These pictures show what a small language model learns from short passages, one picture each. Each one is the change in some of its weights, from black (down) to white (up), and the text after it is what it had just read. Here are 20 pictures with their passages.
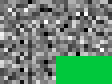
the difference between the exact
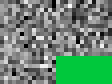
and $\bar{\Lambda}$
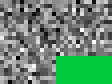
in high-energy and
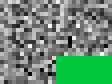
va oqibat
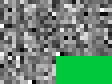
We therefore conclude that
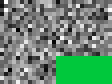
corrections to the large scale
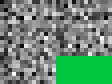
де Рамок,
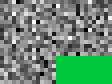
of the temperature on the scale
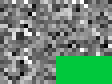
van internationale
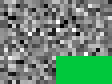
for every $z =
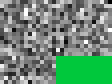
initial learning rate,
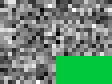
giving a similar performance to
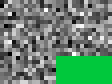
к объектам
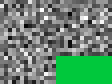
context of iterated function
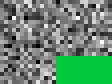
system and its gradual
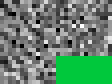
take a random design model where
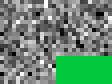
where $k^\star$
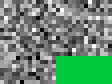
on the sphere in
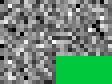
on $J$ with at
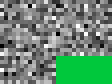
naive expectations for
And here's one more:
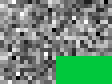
arranged equivalently
